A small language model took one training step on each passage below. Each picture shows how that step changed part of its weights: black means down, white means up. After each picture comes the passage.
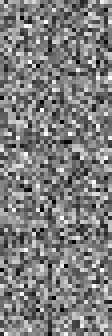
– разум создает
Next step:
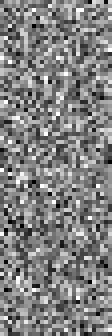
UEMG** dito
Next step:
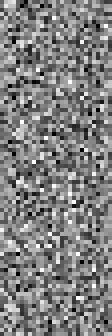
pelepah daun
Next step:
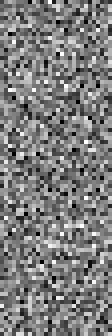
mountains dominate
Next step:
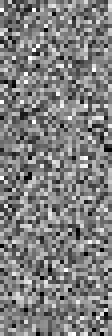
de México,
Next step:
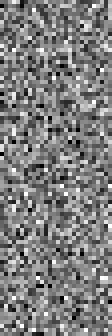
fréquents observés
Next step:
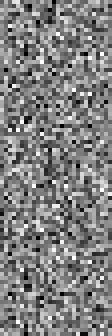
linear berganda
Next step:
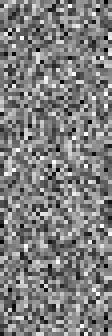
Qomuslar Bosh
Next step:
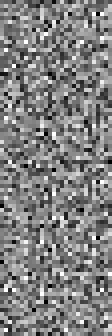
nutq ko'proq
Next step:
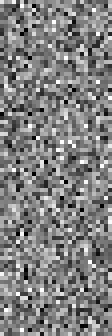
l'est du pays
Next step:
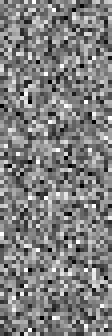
в развитии творческих
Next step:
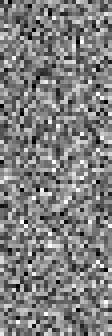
Fisher), bem
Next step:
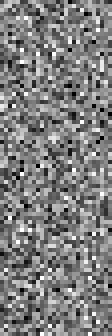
badiiy matn va
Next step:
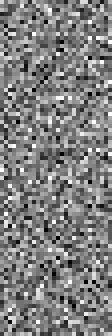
quan el calor es
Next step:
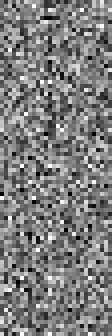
bilan foydalanish zarur
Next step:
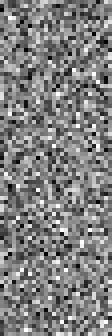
он также является
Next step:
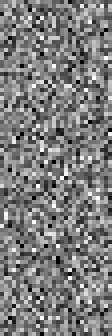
р. Тривалий
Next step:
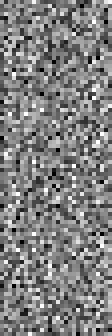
головною метою для
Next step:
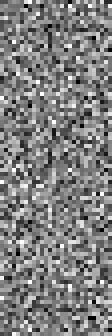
микробиологии –
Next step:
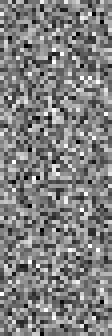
ansiedade antes e
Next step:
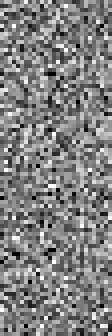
tomonidan raqamli
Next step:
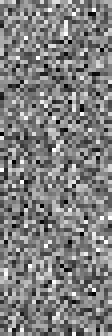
em tempo real, sendo
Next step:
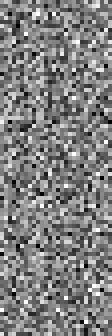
tashkil etishdan boshlashi
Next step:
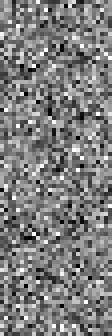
санъат тури
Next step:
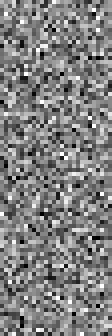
tipo instrumental
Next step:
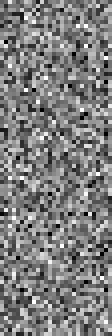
способствует не
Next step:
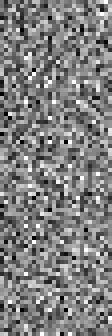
The use of special
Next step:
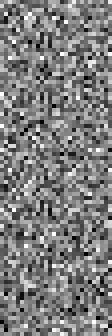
o avanço na pesquisa
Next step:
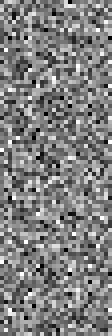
tanta repercusión
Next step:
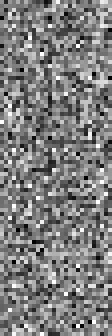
können. Deshalb habe ich
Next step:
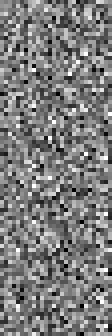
Матеріали і методи
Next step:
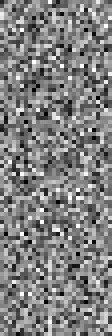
Beberapa penelitian
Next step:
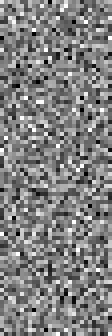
ativas permitem que
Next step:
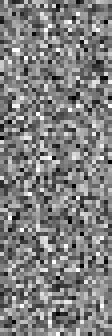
to‘garak ishlari
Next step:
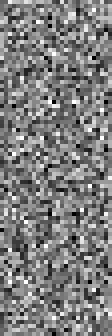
An‘ana o‘ziga
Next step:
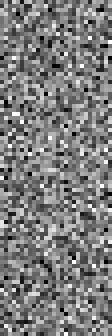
connus et comparer
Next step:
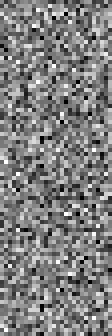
стороны системы
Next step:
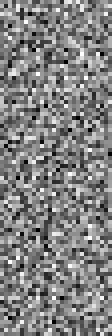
a carga horária,
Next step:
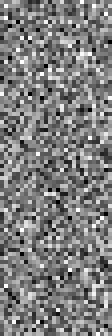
bins) – turli
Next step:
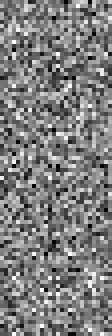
el color oscuro y
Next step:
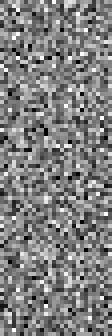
destacar que, dado el
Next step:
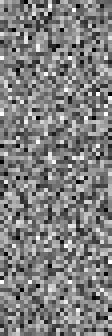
apenas permite desenvolver
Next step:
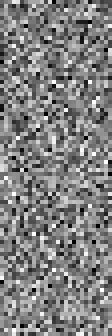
Rumusan masalah dalam
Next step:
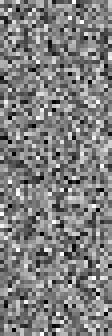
duas vezes com 10
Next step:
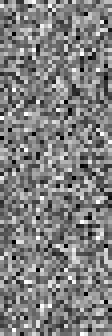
2. Власов
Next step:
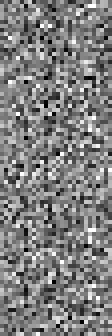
sebagian besar
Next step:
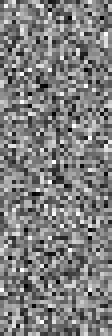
al. Cytokine
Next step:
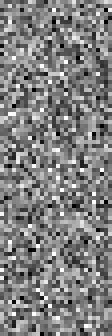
Н. Косяк
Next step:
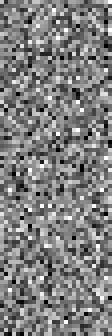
каби турдош
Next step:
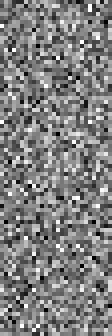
de Neurocirugía
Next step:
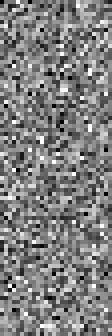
ijod mahsulidir.
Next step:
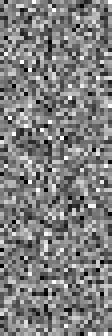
счёт правового
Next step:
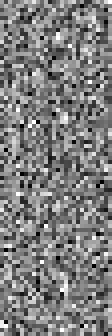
о коррупционных
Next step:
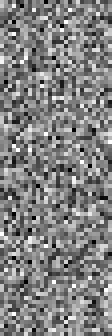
do e-mail. Dito
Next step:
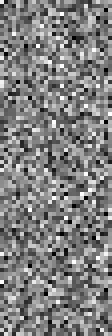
брати участь у
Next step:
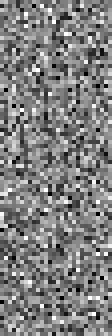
written production,
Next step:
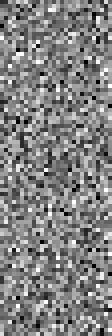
interesse pelo jogo e
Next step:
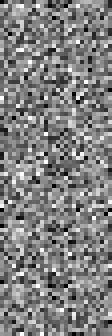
voyaga yetmagan yoki
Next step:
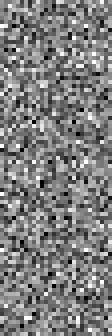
dibaca, seperti
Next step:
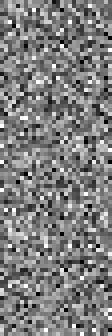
позволяет проводить
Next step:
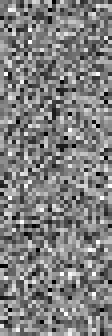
increased weight
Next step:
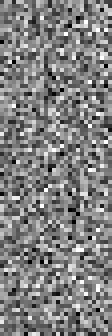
xususiyatlarida sezilarli
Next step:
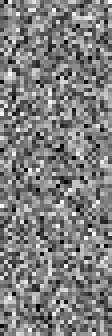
для данного типа
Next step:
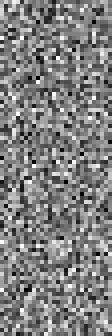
de waarde der
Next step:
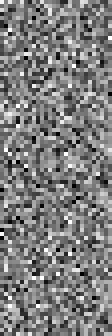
persiguen con el uso
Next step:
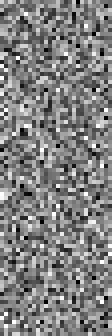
destaca la presencia de
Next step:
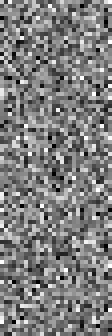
на выполнение
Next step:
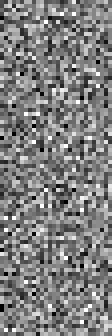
hamda ish usullari;
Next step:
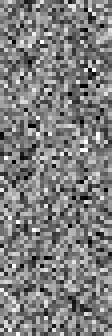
construída com 30
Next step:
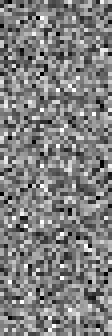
objetivos descritivos, o
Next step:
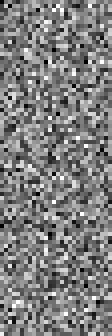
vositachi №1
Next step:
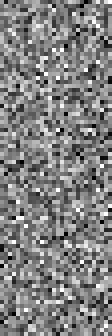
досвіду інших
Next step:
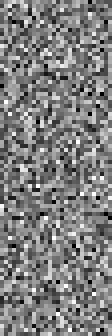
para garantir o bom
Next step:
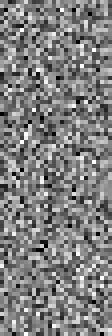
kuni ko'rdi
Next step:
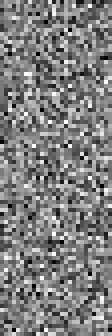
borib taqaladi),
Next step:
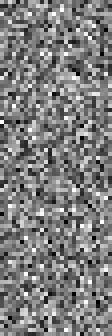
que la multiculturalidad
